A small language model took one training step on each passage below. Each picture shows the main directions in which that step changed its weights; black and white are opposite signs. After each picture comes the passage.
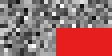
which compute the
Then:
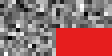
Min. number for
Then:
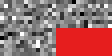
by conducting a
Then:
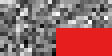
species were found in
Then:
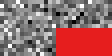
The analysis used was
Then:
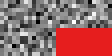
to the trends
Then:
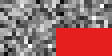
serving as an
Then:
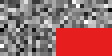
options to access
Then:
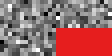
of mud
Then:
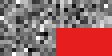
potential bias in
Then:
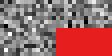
present state of knowledge
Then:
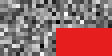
measure in the
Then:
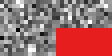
A literature review.
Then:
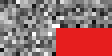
factors must be also
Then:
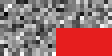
while also assuring
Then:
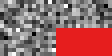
conflict of
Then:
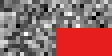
is why it
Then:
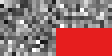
quantitative approach has
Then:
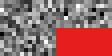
the Problem
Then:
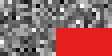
not pass the
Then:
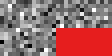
of macro and
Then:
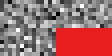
turn helps to
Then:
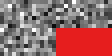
of market actors
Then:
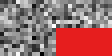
factors in the
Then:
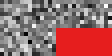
the most widely
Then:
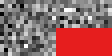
Analysis of specific
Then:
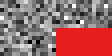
tool in a wide
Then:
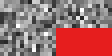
is connected at
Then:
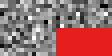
ascertain (see
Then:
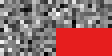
perinatal experience
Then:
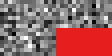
means that you may
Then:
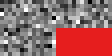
11 So, for
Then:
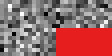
of patients (%)
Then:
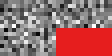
- embodied
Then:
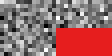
can be used as
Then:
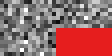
which are in turn
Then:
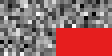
years to find out
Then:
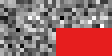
interest rates and to
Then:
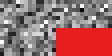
field parameter q
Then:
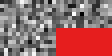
transformation through
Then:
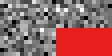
were analyzed in 60
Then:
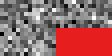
a guided
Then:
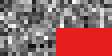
in the necessity
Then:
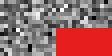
a planet located
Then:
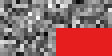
rook is in
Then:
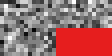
absorption bands
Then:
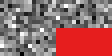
in its coverage
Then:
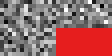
which became
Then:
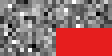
of entropy
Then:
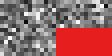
a methodological error
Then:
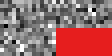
that social media was
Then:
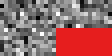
Data Collection Data
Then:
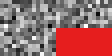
that depends on the
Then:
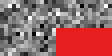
sectional study was
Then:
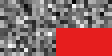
environmental stakeholders in the
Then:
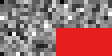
can secure many
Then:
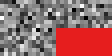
conditions so that employees
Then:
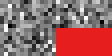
of data, as
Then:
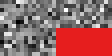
system are the
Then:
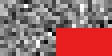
it as a period
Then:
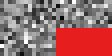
the three key success
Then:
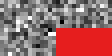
prices which
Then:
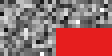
radiation. The
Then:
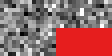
due to reduced capacity
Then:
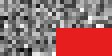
also be found.
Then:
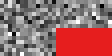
list of potential participants
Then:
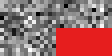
= Very
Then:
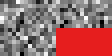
coordinated as well
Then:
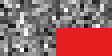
accuracy, are
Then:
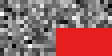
categorical variables
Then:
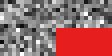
starts to
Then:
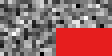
water cycle. In
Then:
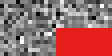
The empirical
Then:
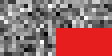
well as that the
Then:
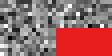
as great means of
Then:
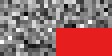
all faculty
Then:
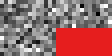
dark patches
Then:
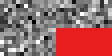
acid was carried using
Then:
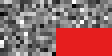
relative displacement
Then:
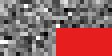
it is also an
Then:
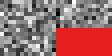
conducted on the
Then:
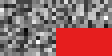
the theorem.
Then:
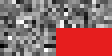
environmental culture, global
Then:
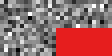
lending of
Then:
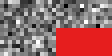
this section, a
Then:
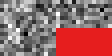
ICT on
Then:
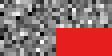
mind that
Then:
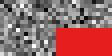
Method at the
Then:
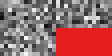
are paid to
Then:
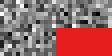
Samarkand State
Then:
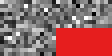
was mixed with appropriate
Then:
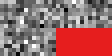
addition, the
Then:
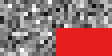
of nonlocal
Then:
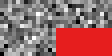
to face instability
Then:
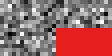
of a nation
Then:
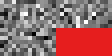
& HOD
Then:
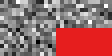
possibility to view
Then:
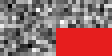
and socio-economic
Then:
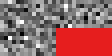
final structure after
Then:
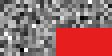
their technical knowledge,
